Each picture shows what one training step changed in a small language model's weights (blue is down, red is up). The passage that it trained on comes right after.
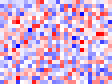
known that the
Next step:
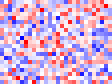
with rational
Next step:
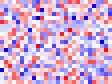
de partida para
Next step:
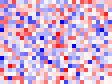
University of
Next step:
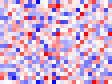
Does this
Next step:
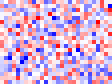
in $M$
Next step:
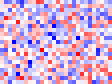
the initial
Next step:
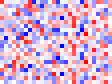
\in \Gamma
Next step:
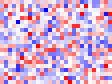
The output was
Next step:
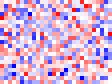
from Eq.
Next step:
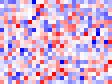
length. The
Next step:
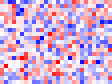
line) for the
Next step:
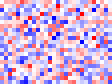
and Hoff
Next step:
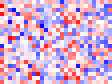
y otra
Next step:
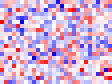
the Hecke
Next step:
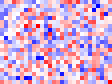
Therefore, the
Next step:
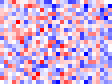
H$ where
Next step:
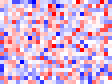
larger value
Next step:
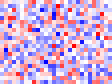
these estimators.
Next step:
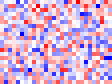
seen as
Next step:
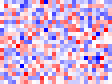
a set of
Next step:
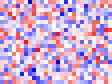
realizations are
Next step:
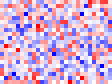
the falling
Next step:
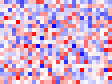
the chance to
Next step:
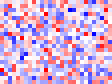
have null
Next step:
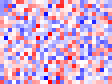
degree theorem is
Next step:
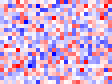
the open set
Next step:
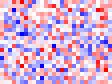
size of the
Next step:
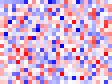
Let $X$
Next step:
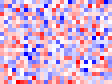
nearly two
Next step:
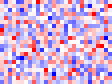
is defined as the
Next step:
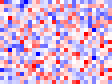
of its probability
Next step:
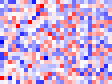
length set of
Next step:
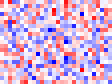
Let us first consider
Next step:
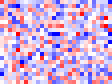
\subset Y$
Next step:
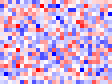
the scalar
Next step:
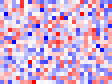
results from Tables
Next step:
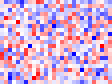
the same test
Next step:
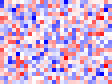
potential is defined
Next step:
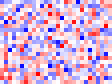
Let $z
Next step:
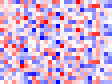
$v$ has
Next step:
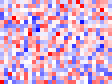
structure falls
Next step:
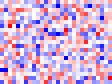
no passado
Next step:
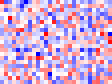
of the proof
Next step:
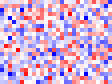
the radial
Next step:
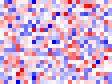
a transport
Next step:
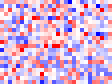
performed 10
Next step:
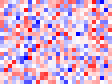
ends of
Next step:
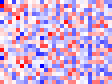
view of
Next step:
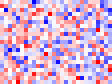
relations in section
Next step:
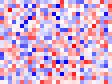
d(\alpha x
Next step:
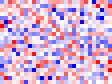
respect to the
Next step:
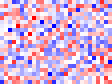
from the directions
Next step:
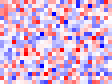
har bir
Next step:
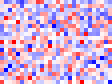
the quantum
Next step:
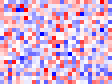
is clear for
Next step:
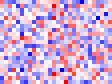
$$ with
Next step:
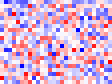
with $H$,
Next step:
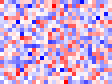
$$ where
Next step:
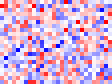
evolves with
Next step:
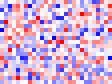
part of
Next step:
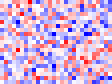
A$ that
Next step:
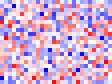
среды в
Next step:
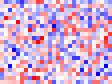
the last line
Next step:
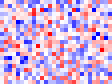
in corso,
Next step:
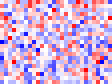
un lago
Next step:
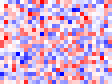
\quad {\rm
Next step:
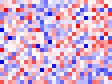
Рис 7
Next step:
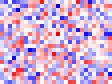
opens the
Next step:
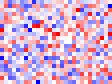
F$, so
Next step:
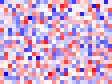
we will use the
